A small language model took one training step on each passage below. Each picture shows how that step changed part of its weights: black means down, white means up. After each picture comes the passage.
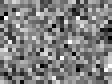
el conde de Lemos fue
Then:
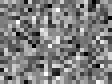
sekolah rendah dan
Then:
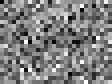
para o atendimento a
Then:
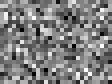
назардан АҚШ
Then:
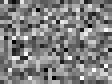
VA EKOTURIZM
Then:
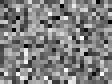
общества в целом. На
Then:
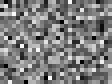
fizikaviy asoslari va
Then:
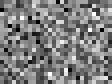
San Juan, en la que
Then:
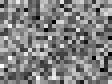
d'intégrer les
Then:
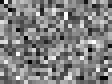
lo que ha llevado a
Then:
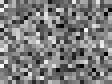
sistema alfabético, se
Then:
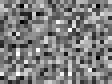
dos sindicatos e entidades
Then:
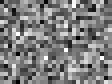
decisão do casamento da
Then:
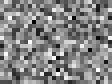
instrumente. Analiza
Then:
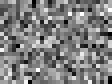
principale e discipline
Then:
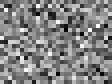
hodisani qadimdan
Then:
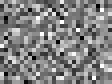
hakllantirishning psixologik
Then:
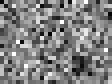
van buiten. Weinig
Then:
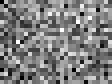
qual as questões da vida
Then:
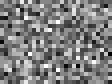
xo'jalik faoliyatini
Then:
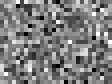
savaşın, dilde
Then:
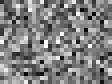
вокруг посредством
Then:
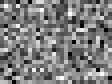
table of our people
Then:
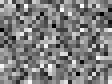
статусу їх працівників,
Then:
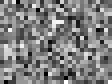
uni qondirmasligini
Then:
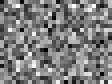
Центр Європи,
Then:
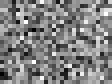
order of the Ministry
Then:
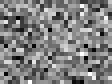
texnologiyalarni ilmiy asoslash uchun muhim
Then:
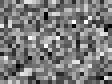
катта аҳамият
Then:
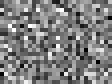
past, 21 foiz –
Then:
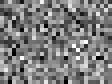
Этика Қоидалари
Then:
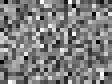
al. Supporting
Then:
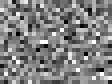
thiên nhiên,
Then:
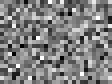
ekinini seleksiyasi
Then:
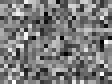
погоне за современными
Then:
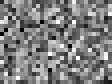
campo debe ser descrito si el
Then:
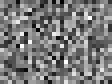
arianismul a
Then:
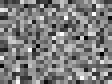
Universum: общественные
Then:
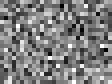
do debate entre as diferentes
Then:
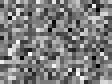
que contratan a personas con las
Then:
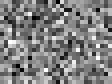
la obligación, de
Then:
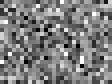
en efecto, sólo si está
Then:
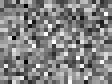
зависит само понимание
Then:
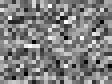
dell'alone della
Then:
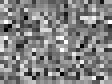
Shunga ko'ra,
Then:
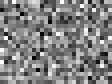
cititorilor față
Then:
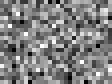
distribuição da propriedade
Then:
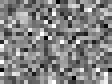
у новорожденных и
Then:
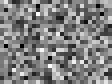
maqseti bul eki analiz
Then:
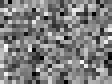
ontwerp overgenomen.
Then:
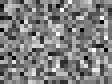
GALVÃO C.
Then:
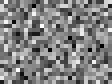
hisoblanadi. Bunda nutqning
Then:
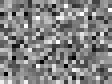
de ofertar melhorias
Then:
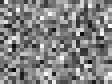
dasturlar va elektron
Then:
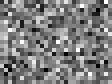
que tiene incorporada en su hacer
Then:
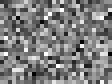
15]. Серед основних
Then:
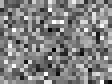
mehnat” degan iboraning
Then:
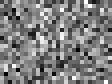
ёки ҳодиса билан
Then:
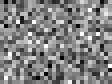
online: December
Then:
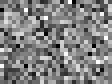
5- ماجد
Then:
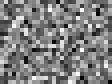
R. C. Características
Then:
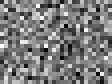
públicos. Elaboración
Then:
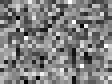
качества получаемой
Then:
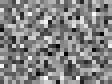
шиллик пардасида
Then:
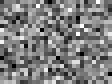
коммуникации и информации,
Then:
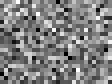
basa en la teoría de
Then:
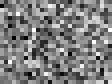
zöld bőrbe
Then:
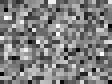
Quarterly**, vol.
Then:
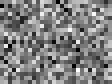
aunque su vida corriera
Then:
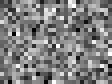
lugar específico da captação de
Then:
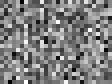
ini membuat siswa
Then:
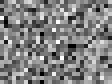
o cobrimento nominal
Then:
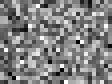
хизматининг ўрни ва
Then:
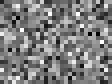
и в соответствии с
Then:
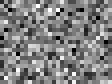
en distancia en el test
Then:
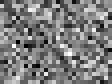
П.В., студент;
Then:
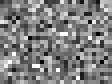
как поверхностно,
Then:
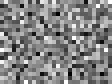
ushbu islohotlarning
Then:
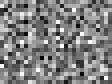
os setores da sociedade,
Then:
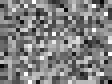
. Одним из основным
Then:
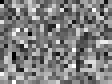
слушая один
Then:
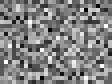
va uning rivojlantiruvchi ahamiyati.
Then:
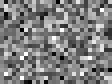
O'. Respublikamizda mavjud
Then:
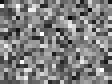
тарих фанлари доктори
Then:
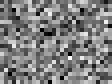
области дошкольного образования
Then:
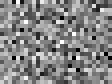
masalasiga Yevropa
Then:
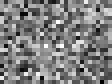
as a local alternative to
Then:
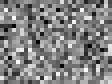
a menirii lui pe
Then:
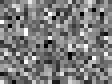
особенностями отдельного
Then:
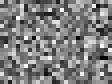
colaborativa (observaciones
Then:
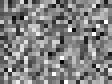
urbanos. El presente informe
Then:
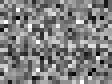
faoliyati tarixini, xususiyatlarini,
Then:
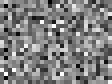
hamda xorijiy tillardan
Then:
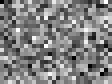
відзначити роботи
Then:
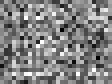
margem do Estado,
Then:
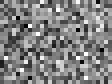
Ўрта Осиё
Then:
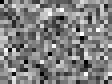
жойларида тамаки
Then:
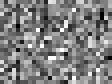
Mening oyoqlarim
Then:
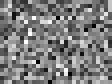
1º Seminário sobre o
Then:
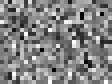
balki ularni har tomonlama chuqur
